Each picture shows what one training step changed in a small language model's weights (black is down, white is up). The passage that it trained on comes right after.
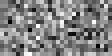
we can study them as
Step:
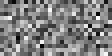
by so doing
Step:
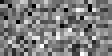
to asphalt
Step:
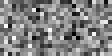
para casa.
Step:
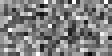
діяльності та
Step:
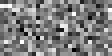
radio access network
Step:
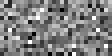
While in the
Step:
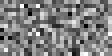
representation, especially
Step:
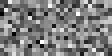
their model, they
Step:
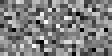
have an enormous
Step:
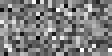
ce dernier a
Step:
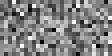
comprensión como de
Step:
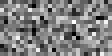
para canto e
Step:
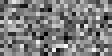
obtain, and maintain
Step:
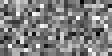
for the arguments
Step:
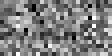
of agricultural and
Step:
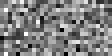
Assess based on
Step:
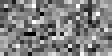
que reconhece as
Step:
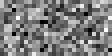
either extensive
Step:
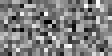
a Primary
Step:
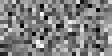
support, few studies
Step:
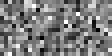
drugs with
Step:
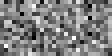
in a weakly
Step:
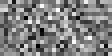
in deactivation of
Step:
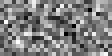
of Maritime
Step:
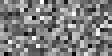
40 Abbildung
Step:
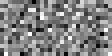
load models.
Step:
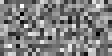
countries. Hence for
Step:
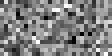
that despite their
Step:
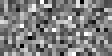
baisse de 25
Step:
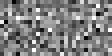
da geração de
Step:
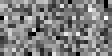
to declare.
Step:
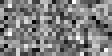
namoyon qilish
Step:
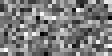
espacios para la
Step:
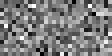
to allocate their
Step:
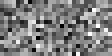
críticos y
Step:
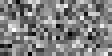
in, so help me
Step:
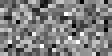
often does he make an
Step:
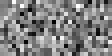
Che cos'è
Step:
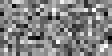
section discusses the
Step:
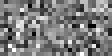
able to consider the
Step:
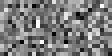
slabs (Figure
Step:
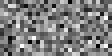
perceived behavioral
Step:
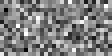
qiladi, izhor
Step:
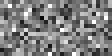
9. References
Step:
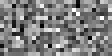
one stagnant
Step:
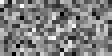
in December
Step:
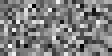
the CA step and
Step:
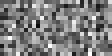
networks, and the
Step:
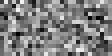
support the cognitive
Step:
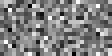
comme une activité
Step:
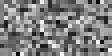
entregas à
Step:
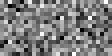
provide a clear interpretation
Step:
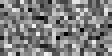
IL-8 and
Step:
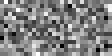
to several factors; the
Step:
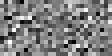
then - (i)
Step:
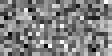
companies of many
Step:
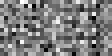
the Greek
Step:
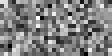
decisión sobre
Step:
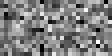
o bem do
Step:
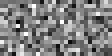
respondents then it
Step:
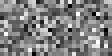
their medium. The
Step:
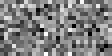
simulates the
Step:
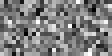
Bakar dan
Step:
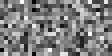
va u orqali
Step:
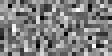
clínicos controlados
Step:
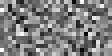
de los estudiantes
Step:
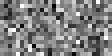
das pessoas.
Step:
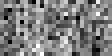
it preprocessed
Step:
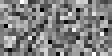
AiiDA is an
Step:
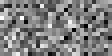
conditions allow greater control
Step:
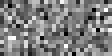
interfaol va
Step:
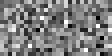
um pequeno
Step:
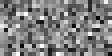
social, pues
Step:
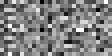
aniq aniq
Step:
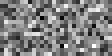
India and the
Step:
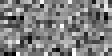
implemented. Even
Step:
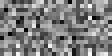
of Economics and
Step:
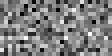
of insecurity*
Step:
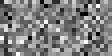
que compõem os
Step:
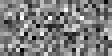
properties of Ken
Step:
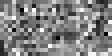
too, to find
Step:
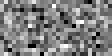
bilishadi, ular
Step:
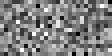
dynamic user experience
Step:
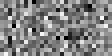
социальной и
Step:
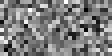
function considers
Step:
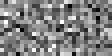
differences in study
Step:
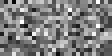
\vdots &
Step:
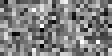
literalidade das
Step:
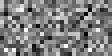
vtulka 1
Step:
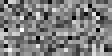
- Гострий
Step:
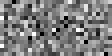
el autor: No
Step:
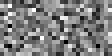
lung involvement
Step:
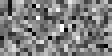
than those in the open
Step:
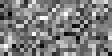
and Productive
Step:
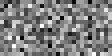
is a process of
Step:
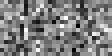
Elevation Model
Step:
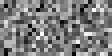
Due to lack
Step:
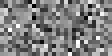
an enterprise
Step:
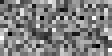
objective of the research
